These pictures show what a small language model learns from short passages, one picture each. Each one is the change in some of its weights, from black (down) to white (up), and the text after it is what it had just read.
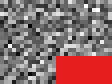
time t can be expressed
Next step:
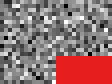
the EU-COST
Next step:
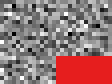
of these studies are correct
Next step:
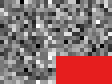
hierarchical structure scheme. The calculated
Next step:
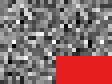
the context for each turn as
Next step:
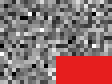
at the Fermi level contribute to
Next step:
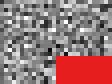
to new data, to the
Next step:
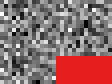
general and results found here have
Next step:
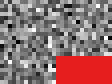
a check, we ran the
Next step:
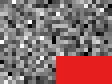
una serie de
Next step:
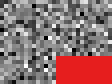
and spin. We also
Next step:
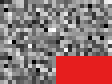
in the data? For such
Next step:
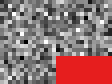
$t$ to simulate
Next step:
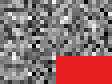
Inverse design of an
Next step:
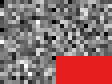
only integer values for standard
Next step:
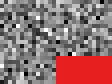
electrons/positrons and
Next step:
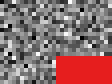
be checked in the appropriate
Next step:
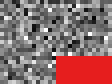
We now expand the above expression
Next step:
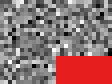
important results, including the
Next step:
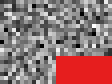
of neutron-rich matter.
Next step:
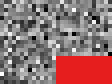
and the degrees of freedom
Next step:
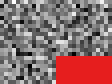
density and transverse spin, following
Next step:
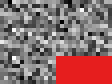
in interweave systems,
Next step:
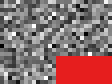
\newblock From word embeddings
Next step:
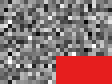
the temperature and composition of the
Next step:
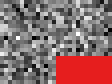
see that the evidence for the
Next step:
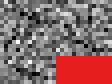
two dimensional one spanned by
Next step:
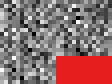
assistance and support during the
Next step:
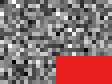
make it difficult to identify and
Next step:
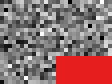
in the center of Fig.
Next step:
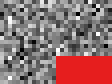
bought at price
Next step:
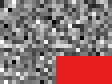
spectrum is highly variable in time
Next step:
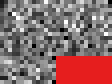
where $BCE$ is
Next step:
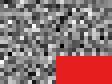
OLR, it could be
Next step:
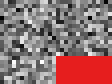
WL} ( i
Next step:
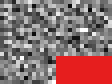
of V. S. was
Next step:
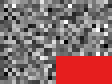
a specific frequency range that must
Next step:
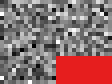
is important, because if
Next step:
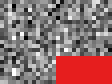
of iron and/or
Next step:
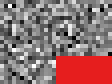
this provides a confirmation
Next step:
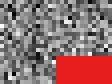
distinctions between the algorithms arise
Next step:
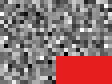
asymmetry, since the cell body
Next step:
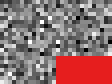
on the right brane and end
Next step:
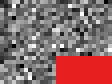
Pion Contamination
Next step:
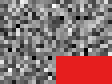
unit trace.. Let ${\mathcal
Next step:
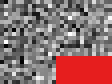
than that of bulk band gap
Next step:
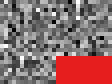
we show that by iteratively
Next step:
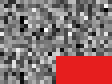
conversion efficiency) after several
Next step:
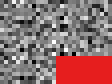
and TM modes between the
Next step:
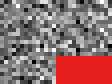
and electric stray fields using
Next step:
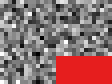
These entropies show marked
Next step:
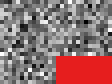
image and allow the user or
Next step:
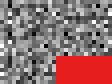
Furthermore, models such as
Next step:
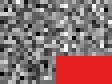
a single comment can be
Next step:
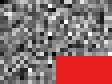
of symmetry breaking, which instead
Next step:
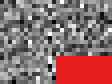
for many graph sizes, which
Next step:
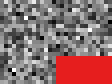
flavours $u, \,
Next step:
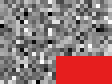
uniqueness constrains.
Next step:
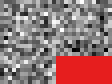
to the topic, to
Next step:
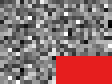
energy balance of the accretion
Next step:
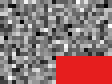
total SCS, are given
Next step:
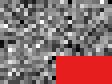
add twice the heavy quark
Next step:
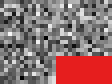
installation that challenges the
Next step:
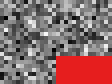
y}\right] +
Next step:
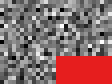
the anharmonicity to
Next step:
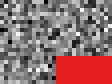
We selected dominant and representative features
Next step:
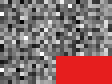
form \begin{equation}
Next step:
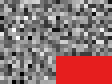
attribution of life,
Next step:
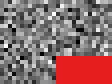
the reflectance vs wavelength curve
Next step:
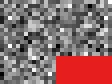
\right ) \eeq Because
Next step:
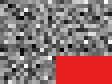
DCGAN. After each
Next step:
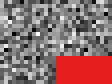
The ultraviolet closure
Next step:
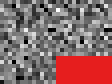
contrast with respect to the
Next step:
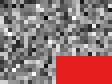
surpasses the
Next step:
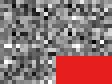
that is, have analytic behaviour
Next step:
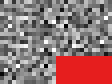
the equator to the
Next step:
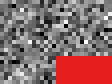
the blocked states with respect
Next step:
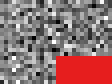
Another important consideration to be
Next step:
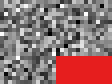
spike to the SR while
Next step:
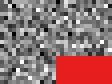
we are trying to
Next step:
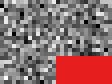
topics from all of the
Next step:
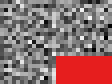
to a deep understanding of
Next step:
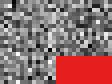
marginal distributions of the nodes of
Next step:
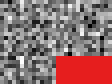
by Bob in the
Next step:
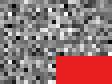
Moreover, we performed simulation to
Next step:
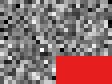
on the aforementioned
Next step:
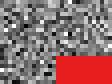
likelihood of the change-point
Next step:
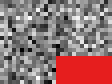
show how non-near
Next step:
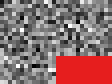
small distances, where the color
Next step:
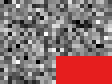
and red-absorbing
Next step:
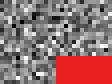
the limit if the BS
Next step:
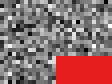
corrections and (b) cross
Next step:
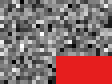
Imposing periodic boundary conditions on
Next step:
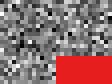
is much shorter than the
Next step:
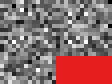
in $QCD$ with two
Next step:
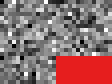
ocean phase. The
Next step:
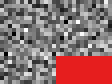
temperature dependencies of the electron
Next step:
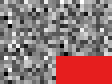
this paper, we first describe
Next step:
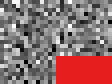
structure is optimised using the
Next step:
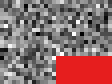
implanted directly in local
